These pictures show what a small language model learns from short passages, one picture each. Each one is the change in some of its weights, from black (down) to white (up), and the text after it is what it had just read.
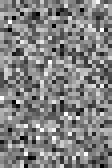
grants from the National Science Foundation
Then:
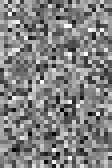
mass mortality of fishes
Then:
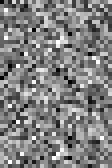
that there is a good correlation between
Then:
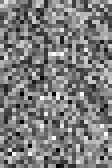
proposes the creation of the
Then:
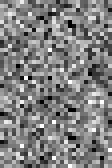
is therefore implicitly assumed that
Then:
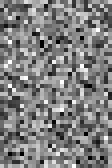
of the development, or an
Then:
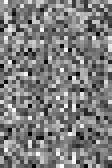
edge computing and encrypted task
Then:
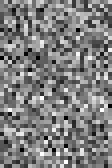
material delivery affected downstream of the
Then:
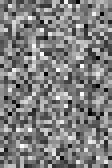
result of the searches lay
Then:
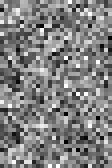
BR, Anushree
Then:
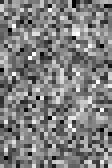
\section {Conclusions} We
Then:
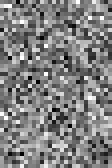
locally or at an international scale
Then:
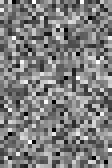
subgrid flame density function
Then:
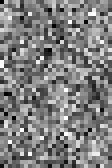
As we noted above, selective
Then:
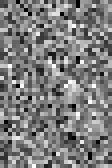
hand, our results are generalizations
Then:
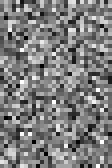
matrix form, i.e,
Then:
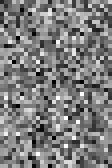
the initial state and hence projects out
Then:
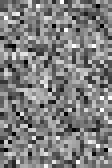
in a general fashion as
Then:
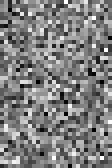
RIS. It is a diagonal
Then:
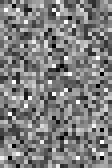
to that of technical topic extraction,
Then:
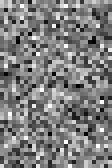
\subseteq PNH -
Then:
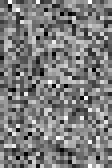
research outcomes [12, 18].
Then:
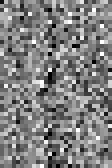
researcher to be selective in
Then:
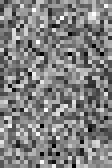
positive emotion by offering
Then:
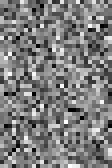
explanatory variables may vary between
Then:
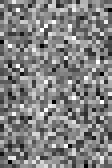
I. TABLE I
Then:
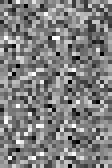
Table 4 shows that male and female
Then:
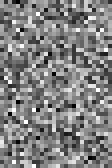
subsonic turbulent regime described
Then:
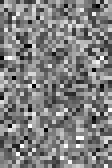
authors declare no conflict of
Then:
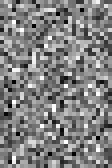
merging scenario for the network of
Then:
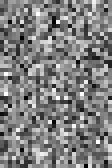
the option of filtering the
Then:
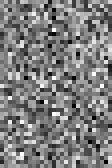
to put some hooked
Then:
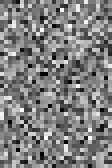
Our MIRI observations reveal
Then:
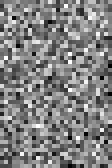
representatives. ICSU and
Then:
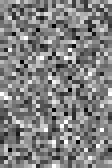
91, Issue
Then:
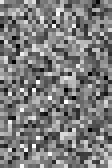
function¹² given by:
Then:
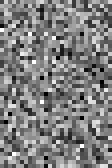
principles as a result of extremal
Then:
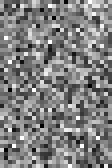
such phase difference would be associated to
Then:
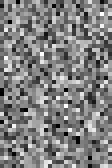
still in progress but some of the
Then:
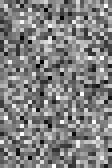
the magnetically-sensitive
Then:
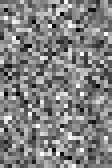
are those of the authors and do
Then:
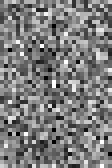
5) is also included (black
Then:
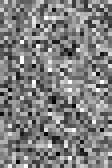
slowing of spin fluctuations. This
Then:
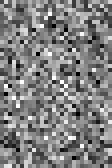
be reconstructed quite naturally as
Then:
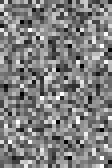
Finally, the PET release
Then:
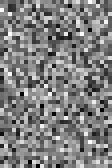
idealized aortic size.
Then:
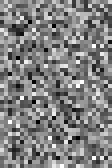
online learning experiences. Students'
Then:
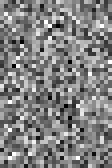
an air excess coefficient ratio of
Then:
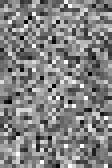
again a dynamical equation for $\vec
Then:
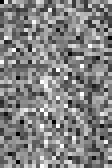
notable changes in the surface
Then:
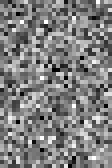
reconcentrated for the
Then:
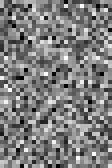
this journal has been the symbol of
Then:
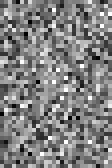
in principle, typically the magnetic anisotropy
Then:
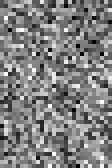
extension seen intraoperatively.
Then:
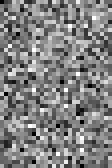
peak of the potential near the
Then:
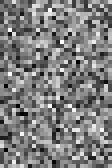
a maximum violation, is the
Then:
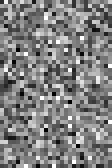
where the spin of the elementary
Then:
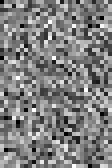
my participation in this study may not
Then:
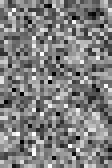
even though I came out to
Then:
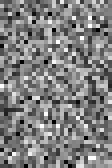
can have on the probability of
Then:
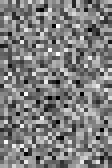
global optimization. 3. The aim
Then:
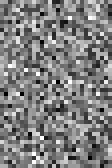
help us to fix all parameters in
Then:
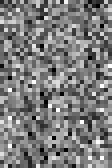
known competing financial interests or personal
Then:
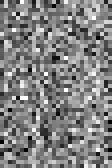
I am not happy with what
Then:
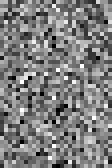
to the alignment limit. This
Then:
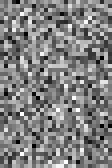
in its formation. Others appear
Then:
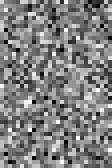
known to inhibit gastric
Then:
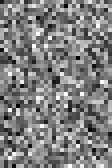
additional test of the quark models used
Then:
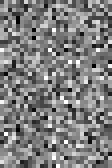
(SO). Our research is intended
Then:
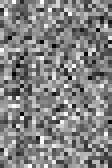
"Promoting Access to
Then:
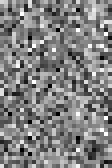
do not consider in this work the
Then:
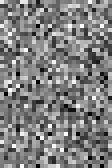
or elevated background levels) a
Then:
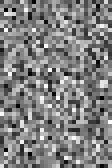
inputs which cannot be provided in the
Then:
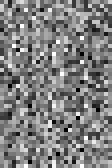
calculate the instantaneous coupling
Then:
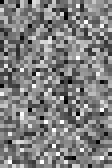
the previously discussed phenomena. The influence
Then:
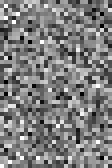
asks the whole community to expand
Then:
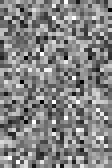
mass of carrot fruits
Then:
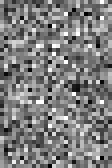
\to \tau\tau$
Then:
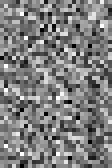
that it is difficult to obtain accurate
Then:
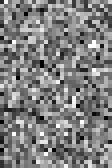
value of the degree of polarization on
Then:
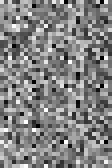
bourgeoisie is
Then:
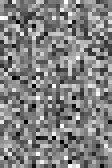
model is unbiased and
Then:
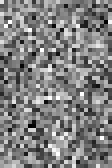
the time series into calendar
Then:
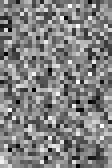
as calibrators. To proceed
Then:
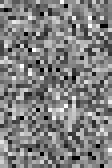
planning phase can lead to traffic safety
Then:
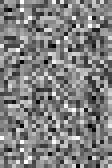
can affect their ability to provide a
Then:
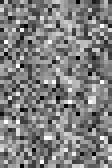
which states that all learners should receive
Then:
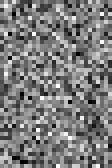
pain makes the difference. *J
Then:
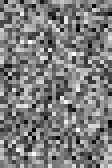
are willing to secure
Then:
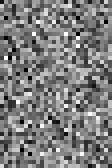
balance the abovementioned
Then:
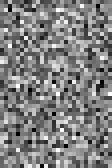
listed in Tables (2,
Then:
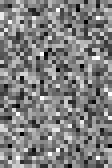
allow the STARLIGHT
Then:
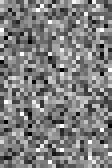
highly unlikely. We
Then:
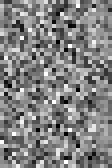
where rate constant references are from R
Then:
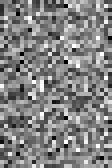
ATB have been cited
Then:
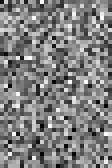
on SVPWM for 3 phases
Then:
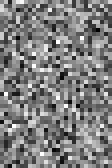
discuss the absorption profile of the
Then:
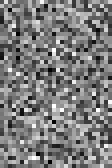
data into a suitable structure, like
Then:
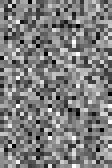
currently taking anxiety medication were
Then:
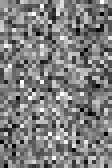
written in to the register.
